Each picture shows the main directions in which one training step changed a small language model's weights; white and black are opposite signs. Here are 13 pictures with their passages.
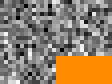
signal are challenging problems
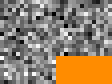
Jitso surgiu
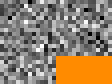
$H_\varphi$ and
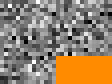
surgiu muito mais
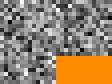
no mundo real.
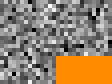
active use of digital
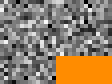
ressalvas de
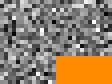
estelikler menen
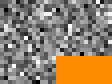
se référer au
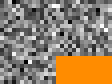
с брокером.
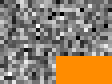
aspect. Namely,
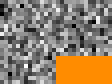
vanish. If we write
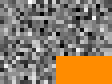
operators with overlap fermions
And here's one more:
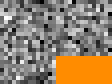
term $Raa$
